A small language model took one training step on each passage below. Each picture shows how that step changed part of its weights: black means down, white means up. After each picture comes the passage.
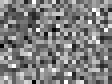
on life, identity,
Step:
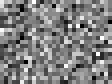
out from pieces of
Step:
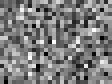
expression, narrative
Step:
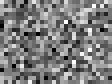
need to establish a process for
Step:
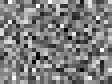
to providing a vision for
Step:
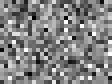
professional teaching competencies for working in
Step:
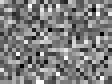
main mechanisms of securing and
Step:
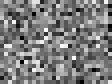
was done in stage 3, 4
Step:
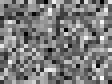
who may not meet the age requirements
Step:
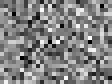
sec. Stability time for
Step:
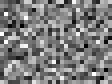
Estimating Dry
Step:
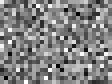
mitigate the air pollution
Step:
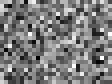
to the H-bridge
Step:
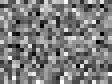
Delannoye and
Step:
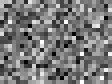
through the picture media.
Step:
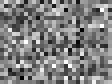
the female gender to provide for
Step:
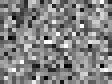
male, Russia,
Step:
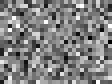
for identifying talents of
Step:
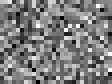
and 4 test transients with
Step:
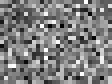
of a short acting beta
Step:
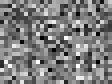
of Cooperation' to be
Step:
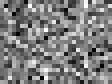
people with mental illness conduct
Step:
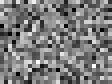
limited to the banking industry in
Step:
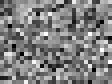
Educational, Scientific
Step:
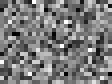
overlook the behavioural and
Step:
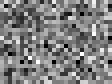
the monitoring team could interview all
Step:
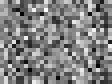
(line 17 to 19 in the
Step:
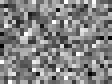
Nutrient reduction strategies, policy
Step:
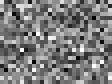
the technological revolution in
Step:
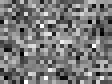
of the observable width of
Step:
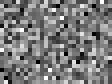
then drained off, while the
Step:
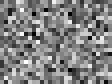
languages of Islamic
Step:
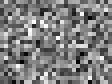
Indicates accepted
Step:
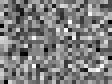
changed into small farmers 3
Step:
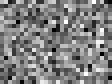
Empirical data were obtained
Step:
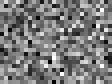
the Time of COVID –
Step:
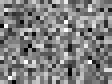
shared resources [4].
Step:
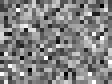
to its calming effects and
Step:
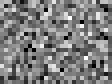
information [2]. SC devices,
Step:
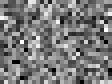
treatment. Among the 6
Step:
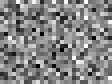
The results of our structural equation
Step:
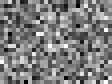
flows. Numerous
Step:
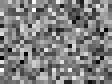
roads in rural communities-
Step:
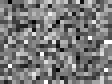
in each tubes of the
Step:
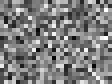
encompasses the
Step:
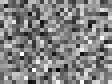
skin barrier function. The
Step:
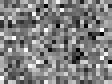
very low viscosity inspite
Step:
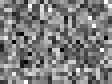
main concepts and the tasks
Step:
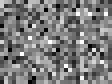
necessary for protein or
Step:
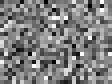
strips have equal length l
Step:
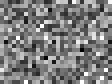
contributed to the writing of
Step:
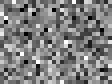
external support. Keywords:
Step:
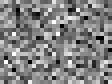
Respondents' Evaluations
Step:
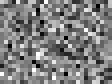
X and Y prior to any chemical
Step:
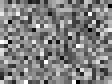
v$ path in G . An
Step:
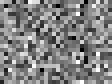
phenomenon of AMP levels
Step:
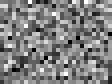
To do that, we will first
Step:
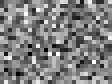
to support *in situ* and
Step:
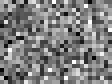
can be found as part of the
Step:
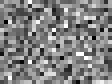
eligible workers were personally
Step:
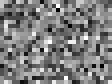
which incidentally aligns with
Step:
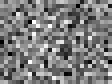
unfortunately do not
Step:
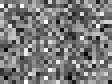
of the interdependence of
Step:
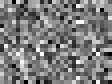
therefore necessary to establish influence of
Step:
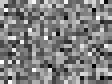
inserting search control mechanisms,
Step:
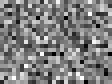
industry can act independently of
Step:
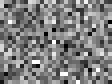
alternative approaches are diverse. We
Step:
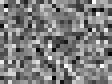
normal distribution of losses, which
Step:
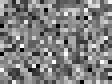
easily track history dependant
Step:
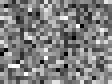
frequency bands. The lower frequency
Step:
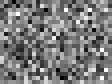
the permeate from the
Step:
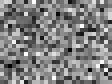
on (1) conductivity,
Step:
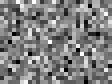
The medicinal use of plants
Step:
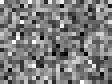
tape-measure, after
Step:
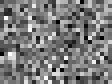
instructions from their ship
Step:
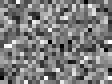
school. Among these, in
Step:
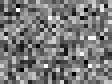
the container - This will
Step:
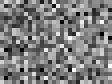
the quality of the laboratory there
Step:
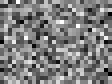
Vikram S Department of
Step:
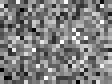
equal to the side length of the
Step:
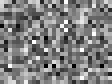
ensuring consistent availability for essential
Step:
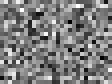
Nigeria at univariate,
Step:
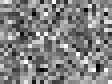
data disclosure. These
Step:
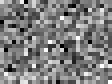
in the field of social work is
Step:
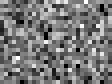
fell within the 25-34
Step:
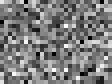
in case of IMRT
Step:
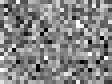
direct benefits to stakeholders. Global
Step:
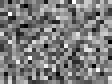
Test Specimen a)
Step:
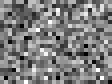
included in the study by signing
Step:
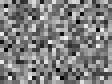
knowledge production for the various use cases
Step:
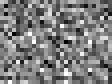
damage, heart diseases,
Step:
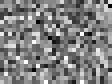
visiting courses,
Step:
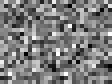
the Ministry of Science,
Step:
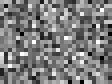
part, current attempts of
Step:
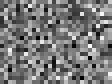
of hand wash and hand
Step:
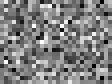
observations to search for patterns
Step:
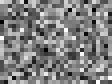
in co-production of
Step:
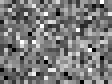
of the resulting TiAl matrix
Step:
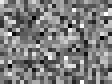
achieve the required coverage degree.
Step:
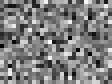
factors, and etiologic
